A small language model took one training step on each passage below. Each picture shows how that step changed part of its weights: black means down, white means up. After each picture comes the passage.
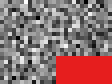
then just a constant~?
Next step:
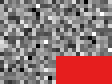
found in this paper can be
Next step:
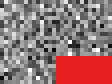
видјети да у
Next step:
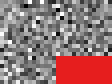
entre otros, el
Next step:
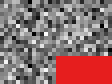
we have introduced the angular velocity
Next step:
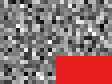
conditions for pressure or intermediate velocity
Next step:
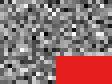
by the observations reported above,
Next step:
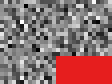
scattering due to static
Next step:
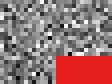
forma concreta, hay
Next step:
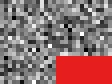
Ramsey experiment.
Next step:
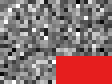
Each iteration of DNN
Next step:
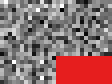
part also dilates as
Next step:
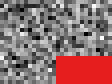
would like to understand how to
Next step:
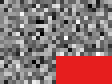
Intelligenz, dem
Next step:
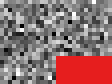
cuadros” una
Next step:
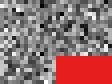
rainfall along a
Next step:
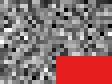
theories and phantom fields do
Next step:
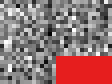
fiind victime
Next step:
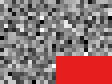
vaya por un lado
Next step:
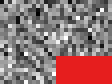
Section we consider the information that
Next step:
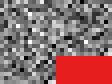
outlier removal are
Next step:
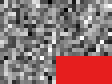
a potential game and has
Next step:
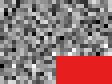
observation ceased on 2011
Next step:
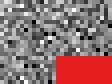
sufficiently small so that
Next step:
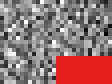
the final FE simulations,
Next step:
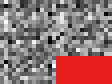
муҳим омил
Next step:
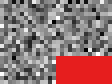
administrativas devem ser
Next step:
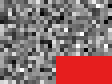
Xeon processor.
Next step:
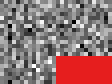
uma classe dominante ou
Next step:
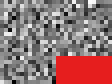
$\beta $ is the
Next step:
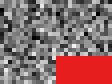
ostidagi maydon
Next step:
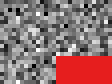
ishi ustida tadqiqot
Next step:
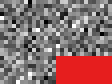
surface melting at the
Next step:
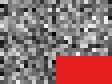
экономика, новые
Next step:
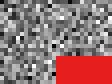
an CO₂
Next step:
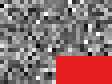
just give an outline of
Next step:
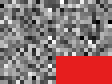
between the bottom of the
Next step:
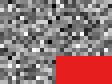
yoshlardan olinayotgan
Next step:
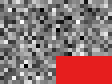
dynamique qu'en
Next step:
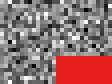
except $\eta$ every
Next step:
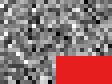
arrows indicate single
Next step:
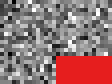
davlat tomonidan oliy
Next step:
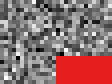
function} The series form of
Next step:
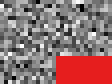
di Rubens a
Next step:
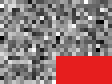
1970s that there are
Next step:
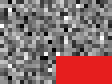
хворого середньої
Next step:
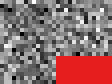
Venezuela, por
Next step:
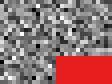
found in one of them,
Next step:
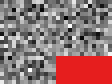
(see e.g.
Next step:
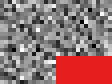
orders of magnitude smaller than
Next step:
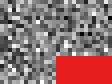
Liebert, J.,
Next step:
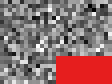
mingdan ortiq
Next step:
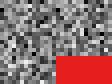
berlangsung dalam
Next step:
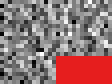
consists of searching for local
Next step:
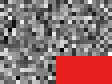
with the users, act
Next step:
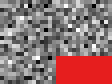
milliy madaniyatda muhim
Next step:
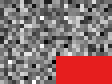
asrning birinchi
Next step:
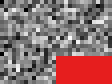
Yener, Özcan,
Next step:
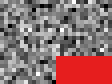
\bar T$ trajectory
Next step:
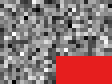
they cannot be responsible for
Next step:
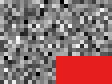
early Universe. This
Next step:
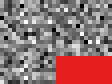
olish, tergov
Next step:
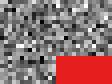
nutrientes apresentadas na
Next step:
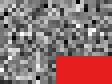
$T$-matrix calculation of
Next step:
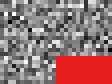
the ground state doublet is
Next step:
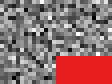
Performer (or
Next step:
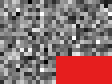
as it is also may be
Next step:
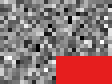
and coordinator mostly
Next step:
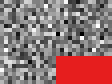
that overall have an exponential behavior
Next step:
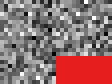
the basis of this reason,
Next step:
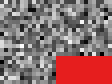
provide a momentum resolution of
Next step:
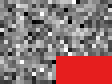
bilan bir qatorda
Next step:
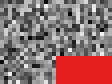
relativistic effects were to
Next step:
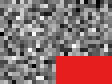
pedagogning umumlashgan
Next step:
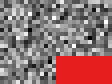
the globular
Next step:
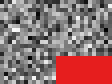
means we vary the interaction strength
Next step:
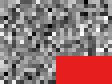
rules is a development of
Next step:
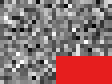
calculations predict the same sign of
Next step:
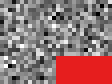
intermediária é ativado
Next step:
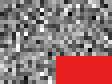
for the variance of matrix elements
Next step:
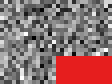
the visualized content to user
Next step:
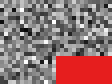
assigns to each player
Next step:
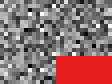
have also been consider in the
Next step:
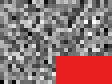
it is necessary to add some
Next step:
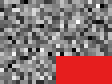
by repeating historical
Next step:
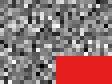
da História de
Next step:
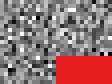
so angelegt,
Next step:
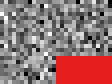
the ions) and
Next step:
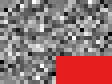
$\delta$. From this it
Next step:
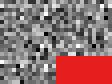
and Fe~II emission lines
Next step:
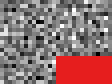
stellar populations. A consistent
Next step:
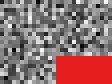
an inverted pendulum
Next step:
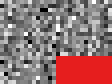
chiusura dei
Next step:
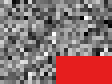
the three cases: a
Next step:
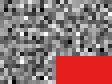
to the mirrored
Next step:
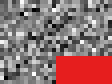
the quadratic form \be
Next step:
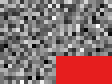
Unified Programming
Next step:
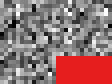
„Truffes &
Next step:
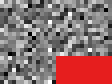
imkoniyatlarga ega.
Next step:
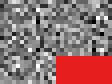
and Medical Law*.
